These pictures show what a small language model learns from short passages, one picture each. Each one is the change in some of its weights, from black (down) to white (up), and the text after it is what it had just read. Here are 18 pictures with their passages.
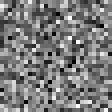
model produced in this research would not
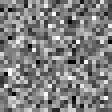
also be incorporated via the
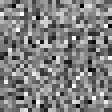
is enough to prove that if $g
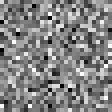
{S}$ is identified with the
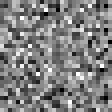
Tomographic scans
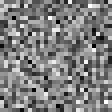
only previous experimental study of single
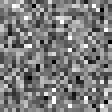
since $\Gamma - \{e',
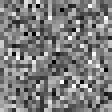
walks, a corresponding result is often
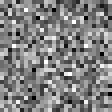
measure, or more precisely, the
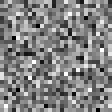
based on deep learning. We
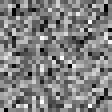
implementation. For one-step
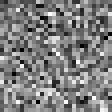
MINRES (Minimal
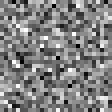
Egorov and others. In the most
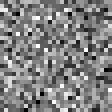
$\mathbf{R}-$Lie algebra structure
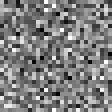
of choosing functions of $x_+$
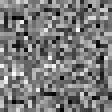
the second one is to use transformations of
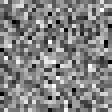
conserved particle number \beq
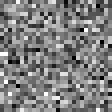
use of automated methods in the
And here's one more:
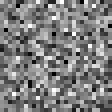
prime to $p$). The
